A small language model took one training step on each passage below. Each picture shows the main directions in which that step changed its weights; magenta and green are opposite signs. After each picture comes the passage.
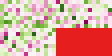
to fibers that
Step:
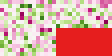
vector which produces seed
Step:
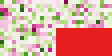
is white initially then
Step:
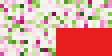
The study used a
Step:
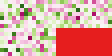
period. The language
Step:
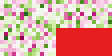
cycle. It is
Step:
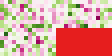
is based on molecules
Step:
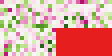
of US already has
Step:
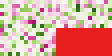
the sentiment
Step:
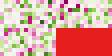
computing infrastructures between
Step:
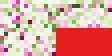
allyl and
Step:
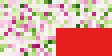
which carries a
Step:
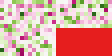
frequency of various
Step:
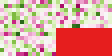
model learns the
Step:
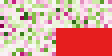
individuals but for the
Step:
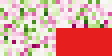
following we demonstrate the
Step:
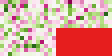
typically rely on
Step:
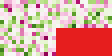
and syntactic
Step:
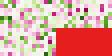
... Each day,
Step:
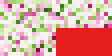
mediator, are
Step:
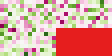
samples to draw the
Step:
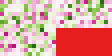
from structure to
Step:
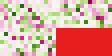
can be regarded
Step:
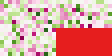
III is devoted
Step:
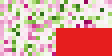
and on the
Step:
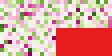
stability. For
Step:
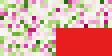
bump} =
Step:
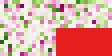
regularly handle
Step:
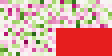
form of scalar
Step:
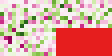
U^\dagger +
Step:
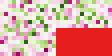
(a pairing
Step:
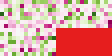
adiabatic evolution.
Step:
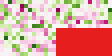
is necessary to develop
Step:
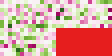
of media/
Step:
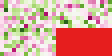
that the QGP
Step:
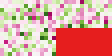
including transportation
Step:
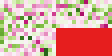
as well. The
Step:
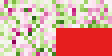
took the crystal
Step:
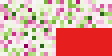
we can derive that
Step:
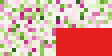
whose activity is
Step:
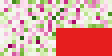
hierarchy description.
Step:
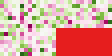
The reasons for its
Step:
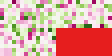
compounds and the
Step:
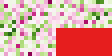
which time and
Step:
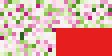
attracting new research
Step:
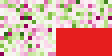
people through rigorous
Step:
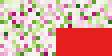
For brevity,
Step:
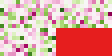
such as weights and
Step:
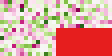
not only) discuss
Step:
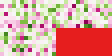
the steric
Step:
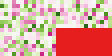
the dataset.
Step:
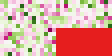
At present, we
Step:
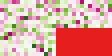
devices have been added
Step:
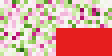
items with a total
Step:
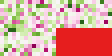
model to PBC
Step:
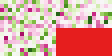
are discussed in Section
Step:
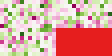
test groups. In
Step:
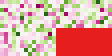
characteristics such as the
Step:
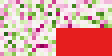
transport through detectors
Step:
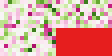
calculations. Our analysis
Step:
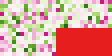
from the public
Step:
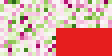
speakers actually had
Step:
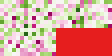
\hat H =
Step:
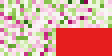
Bera* Department
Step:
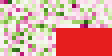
made up of either
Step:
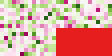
fair food systems
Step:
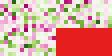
we inspect their
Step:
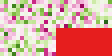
all $k
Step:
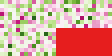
Maxwell field) of
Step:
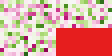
data, such as
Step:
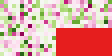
The need for technology
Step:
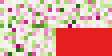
of taste or
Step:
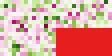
- Collaborations
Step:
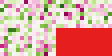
via the matrix element
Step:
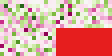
can not be explained
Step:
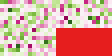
found to be
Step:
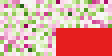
impacts at the
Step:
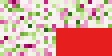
still identified as a
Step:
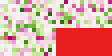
Bekenstein bound
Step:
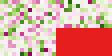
guidelines for the
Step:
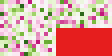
also naturally
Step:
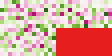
defined as ($p
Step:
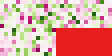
conventional mixed oxide
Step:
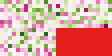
to modernize the
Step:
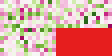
services. We used
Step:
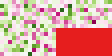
the existence of cold
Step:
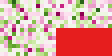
illustrated in Figure 4
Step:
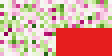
the staff a
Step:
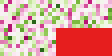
on Artificial
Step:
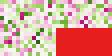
nature of the
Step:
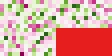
and temporal resolution,
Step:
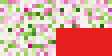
formed independently in our
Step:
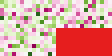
| Transit
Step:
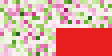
measure the ice thickness
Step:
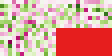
the statistical errors from
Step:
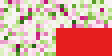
locations or exist as
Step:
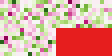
divided the dataset into
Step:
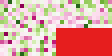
suggests directions for future
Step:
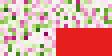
in detail by
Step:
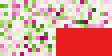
the optimizer with
